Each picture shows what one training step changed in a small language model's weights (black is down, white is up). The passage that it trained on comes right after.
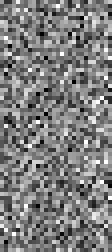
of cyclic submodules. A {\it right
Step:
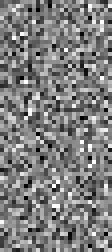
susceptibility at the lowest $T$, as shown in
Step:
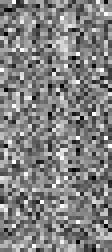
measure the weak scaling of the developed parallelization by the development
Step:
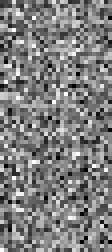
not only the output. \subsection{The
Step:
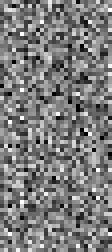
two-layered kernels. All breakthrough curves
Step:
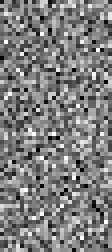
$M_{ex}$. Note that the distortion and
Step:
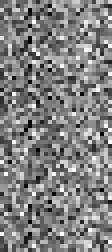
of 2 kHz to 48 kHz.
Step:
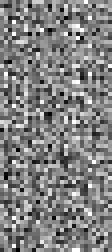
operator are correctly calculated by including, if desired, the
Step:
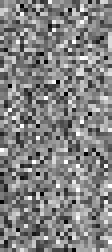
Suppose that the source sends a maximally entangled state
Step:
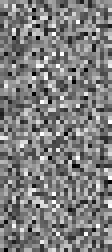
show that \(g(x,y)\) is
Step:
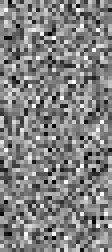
weak limit of $\{\mathbb{G}[{\mathbf
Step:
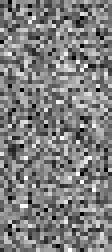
in the central direction of a transitive volume preserving map
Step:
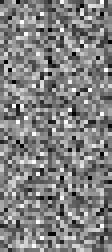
scalar field and the dynamical system analysis for a
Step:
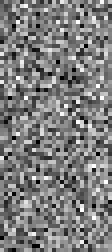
and as we add more levels, this trend should
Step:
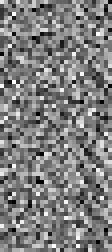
USA}\\[-5pt] {\footnotesize \em
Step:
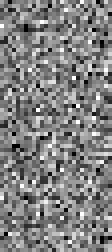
\emph{extended NLR}
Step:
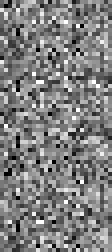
makes the whole unit cell expand outward and further increases the
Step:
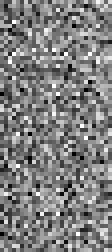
term is known from experimental investigations and has a widely
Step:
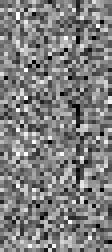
dark energy \citep{mcdonald2007lyman}
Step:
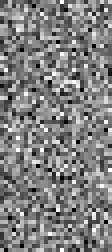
$X_r$ for the union of closed balls
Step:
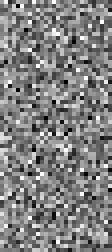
(\ref{key}) is easily checked directly.
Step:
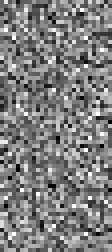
are assigned independent normal priors, where
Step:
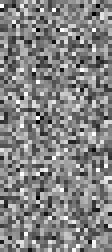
this vectorial orientation of the optical fields in the
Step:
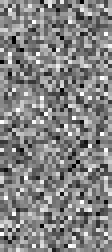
accounts for the out-degrees of
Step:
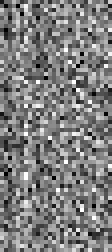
and by adjusting the sign of the vector to ensure
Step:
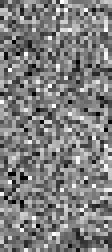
the total slope, it tends to a value independent
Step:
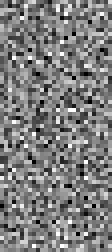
on the performance of a specific country. We consider sensitivity
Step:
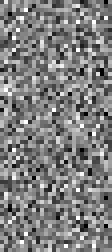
in Fanaroff-Riley type II
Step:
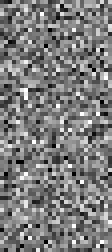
geodesic for $J$ and for $L$. For the
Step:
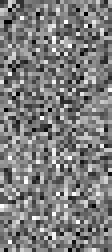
that the Hausdorff dimension of
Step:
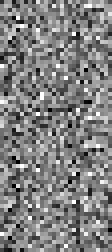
that the deletion machine with single transformer works better
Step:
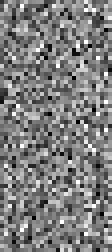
two-dimensional torus \({\mathbb{T}}^{2}\)
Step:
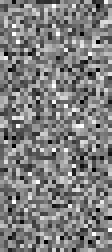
determined by the $\mathrm{Ad}(K)$-invariant automorphism
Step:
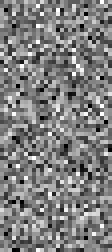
large, resulting in a higher $T_c$. This
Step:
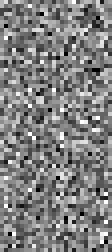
expansions (\ref{riem}). If
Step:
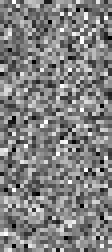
binding site geometry (as the simple 2-dimensional model
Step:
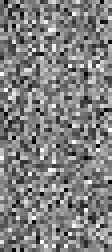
emphasizing that deploying trustworthy
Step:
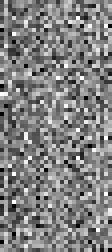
other hand, it is precisely due to this structure that the
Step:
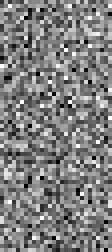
that $\mathfrak M$ is type 2 if $W =
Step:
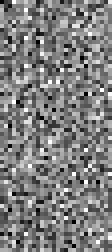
extrema of graphs with fixed size: forbidden
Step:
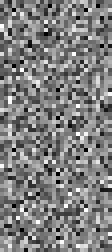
\maketitle \begin{abstract} We propose a theory of
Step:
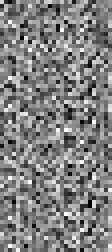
\lim_{m\to \infty}\Big
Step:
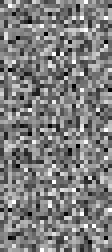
subset case.} It has been noted earlier that in this case
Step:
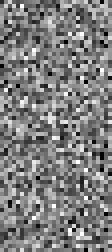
a CRM-Simons postdoctoral
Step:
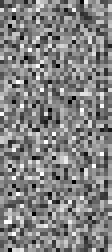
\mid O_i \cap {S} \ne
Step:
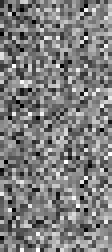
descriptions. With only finitely many possible outcomes, it
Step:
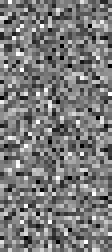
threshold region, both in QCD and QED.
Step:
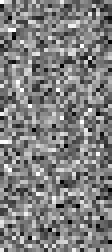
noise. \subsection{Comparison of Denoised
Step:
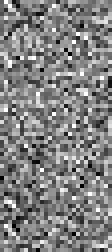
nm), we optimally widened the adjacent
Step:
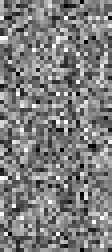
the assumption that the reheat temperature is of order a
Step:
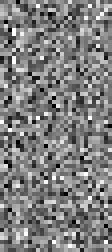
only remaining divergences are associated with the self energies.
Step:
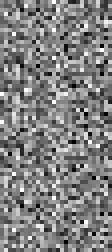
shall actually perform the optimization with respect to the first three
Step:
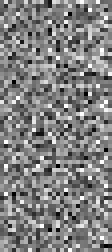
propose feasible tests whose powers can attain the
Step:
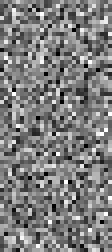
surjective. ($C$ must intersect every fiber $M
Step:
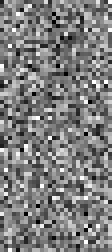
are separated by $\approx4$ resolution elements of the
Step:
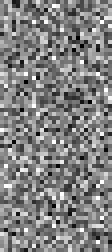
(2009), the GLS periodogram can give a
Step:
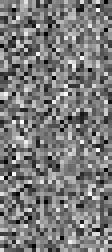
is its corresponding connected and simply connected Lie group. Then the
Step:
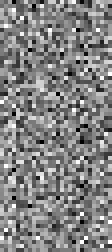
(UNe) hollow cathode
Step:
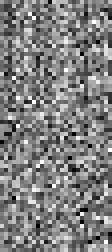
nonnegative) and thus our Laplacian is the negative of the
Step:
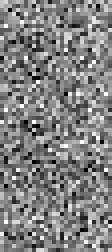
on having largely contiguous regions. Hence we
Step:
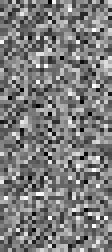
node reconstructs the logical batch layout locally and
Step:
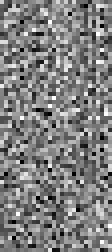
depends on $l$ and the parity, but not on
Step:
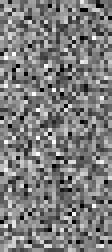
\setminus X$. \newline The space $W$ will
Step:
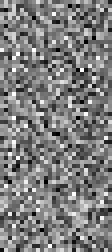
Sci. \& Engr., Fudan University,
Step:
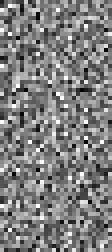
well-known that the word problem is solvable for
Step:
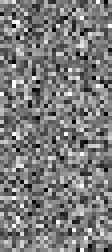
has been under active development in MFEM.
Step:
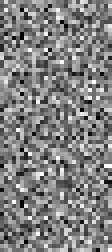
\begin{eqnarray*} {\cal A}_0
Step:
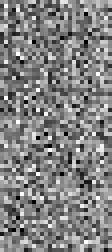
look trivial. Is this good enough? Consider a different
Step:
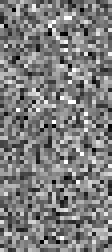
to make $e^{i\beta\tau}$ uniform
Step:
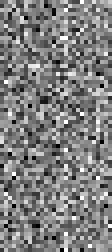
paper explores the efficacy of this method and its
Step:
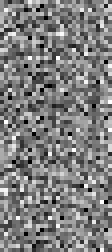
{\bibfnamefont {D.}~\bibnamefont {Clapham}},\
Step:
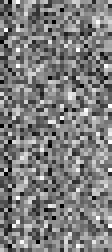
of verifying an object. Thus, we have
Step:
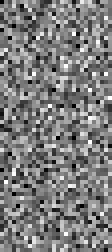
In this limiting case we end up with a ballistic cavity
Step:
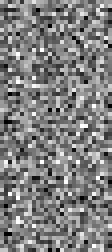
summaries concise and coherent. % , and abstract
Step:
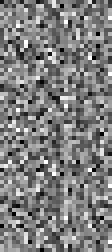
& Variant & Best & Mean & Std
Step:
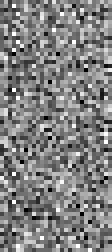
no zero entries. The following are together necessary and sufficient for
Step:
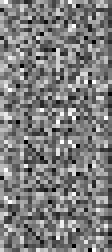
communication complexity, CPU time, convergence error, and classification
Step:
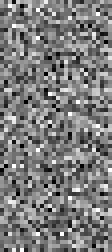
j\leq m$. Hence $M$ is a pure
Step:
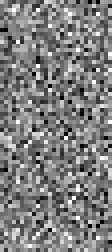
for all $\Mu \in \Xi$, which is
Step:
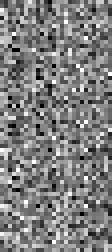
intrinsic tensor meaning to the geodesic equations of the
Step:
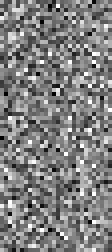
E for an extragalactic source at d, =50
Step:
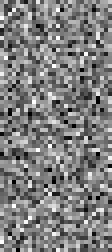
is easy to see that when $u,v$ are
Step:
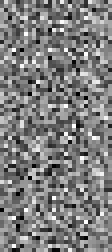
are more distinguishable at high redshift region and approach to
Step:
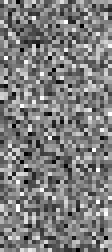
higher values of $s$ are much below the curves for
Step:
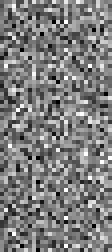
as discussed below. Also note that the terms containing $\langle
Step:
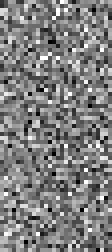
the energy functional $I_{\varepsilon}$ on $W$
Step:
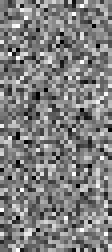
average end-to-end distance of a chain decreases with
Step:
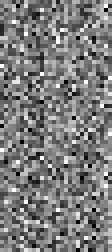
the role of~$y$), we have that
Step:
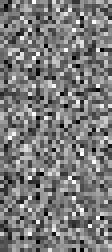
and ordered with respect to any order function on~$S$.
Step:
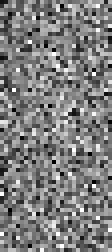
for some $C>0$. Then the following properties
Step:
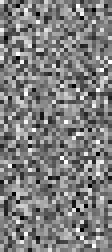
in the forward-scattering, exchange, and Cooper
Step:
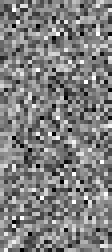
$\boldsymbol{H}$ gate as initialization. The
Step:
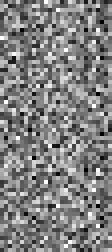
states that split (1,1)S from
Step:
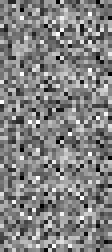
\ \ \text{ for each \ $j > i
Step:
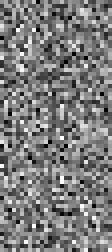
data-fitting functions and models. We make three main
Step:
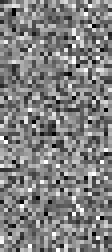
abstract key polynomials for $v_F$.
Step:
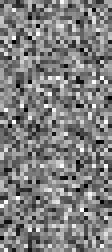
Fig.~5. Growth was carried out with
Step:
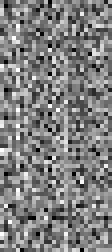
connecting morphism of the localization sequence, and at the level of
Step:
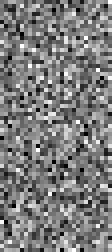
a multiple action of $\Delta$ on $a\in
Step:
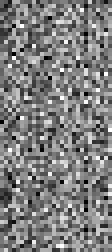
not contribute at all and where bifurcating three-dimensional
